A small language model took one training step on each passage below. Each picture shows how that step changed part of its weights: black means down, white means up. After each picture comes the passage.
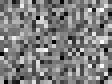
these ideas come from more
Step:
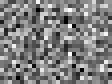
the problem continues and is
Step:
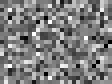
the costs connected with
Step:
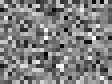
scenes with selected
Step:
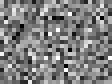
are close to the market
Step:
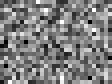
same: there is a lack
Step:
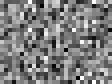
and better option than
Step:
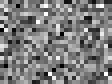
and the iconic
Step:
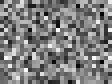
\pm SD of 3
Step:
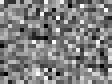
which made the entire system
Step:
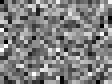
were closed down and
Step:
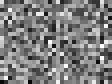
from literatures (b)
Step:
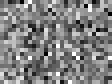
in enlarging existing
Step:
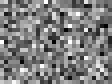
or "transaction with a
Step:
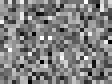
and value-adding
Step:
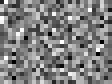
A 6 tonne low
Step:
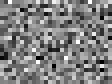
Table 1 describes physical
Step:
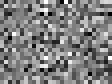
As such, for applications
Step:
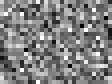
students' academic performance in
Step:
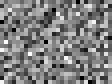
Among the broad
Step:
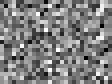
activity of the lectins.
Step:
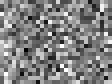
theoretical modeling.
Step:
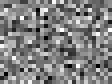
layer was transferred to
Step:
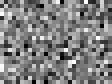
into the host. **As
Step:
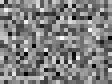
datasets generated during
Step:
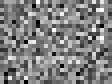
extreme differences in the
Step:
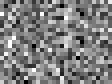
presented. The search is
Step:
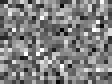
final product has been possible.
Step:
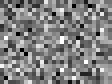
level of narcissism
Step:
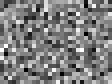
tests on the techniques that
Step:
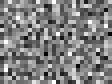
at 765 nm Standard
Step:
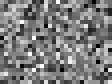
in both their resistance to
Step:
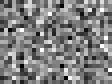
consistent in the group II
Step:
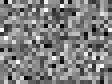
enhance them for the right
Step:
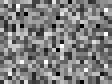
Indian theatre. This
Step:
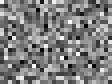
was no significant effect of age on
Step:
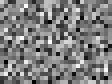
the motifs of
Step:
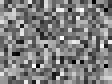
of adverse effects from
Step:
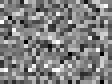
lines gangs.
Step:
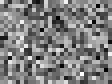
to one another as well as
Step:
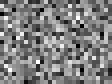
therefore Lithuanian
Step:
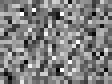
and 3.75 respectively as
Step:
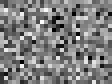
average daily weight
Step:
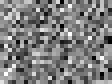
– supported by a large network
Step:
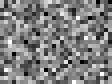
Case 1. the results of
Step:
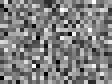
fractions further purified by
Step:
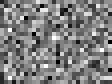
bias correction,
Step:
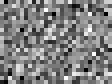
this paper aims to examine
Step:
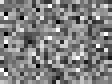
Judea. And
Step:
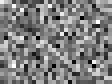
PSA unit is
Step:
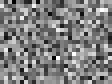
important driver of the
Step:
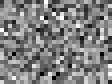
including from the GR area to
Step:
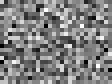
variables. In this regard,
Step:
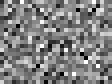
differences compared with that previously
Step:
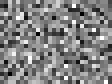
factors Organization and
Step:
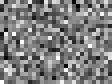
for background information about the
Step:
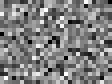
can be efficiently used as a
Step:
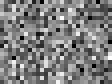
is only in one frequency
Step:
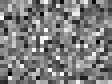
delve into the details
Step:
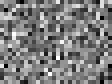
from the work invested in
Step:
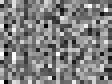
enabled them to understand
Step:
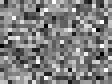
variables This research was conducted in
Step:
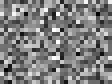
can provide their children with support
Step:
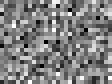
Conductance LHS
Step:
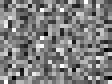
of the frequently used classical
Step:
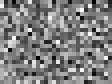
of implementation, where verse
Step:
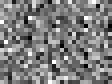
The reacting substances
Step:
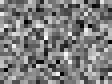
the precision and reporting
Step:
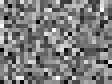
the natural rotation of
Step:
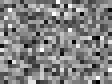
Framework Core can be
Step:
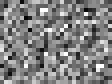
composition and chemical structure
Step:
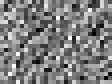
of education in the context of
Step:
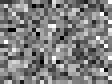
IBD and PSC
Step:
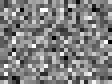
concentration-time curves
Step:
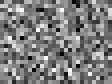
75 ms before
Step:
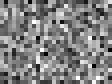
sample population used is palm
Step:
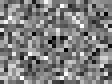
[8]. some of the
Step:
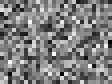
Iset de sfax,
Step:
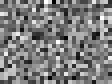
stability of the system, should
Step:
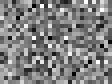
young legal
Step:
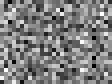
of West African
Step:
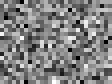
It is estimated that the
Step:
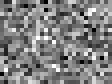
Gini index for
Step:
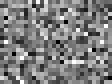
not significant at 5 per cent
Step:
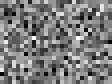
switches, it
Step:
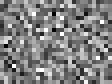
traced neurons.
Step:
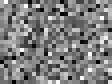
in domestic sequences
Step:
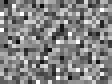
economy, the improvement of
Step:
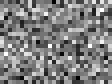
allows him to describe
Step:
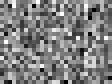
Nowadays, various
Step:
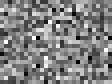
spotted wilt
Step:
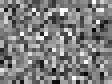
total nitrogen,
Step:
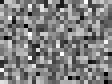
complexity (e.g.,
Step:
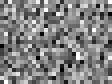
investigation, we used 54
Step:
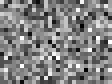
to determine the window
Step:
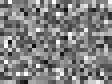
showed similar willingness, while
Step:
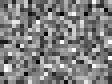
HU SmartWall
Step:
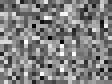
inevitable. In
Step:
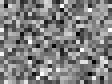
customer needs.
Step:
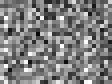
Akaike Information
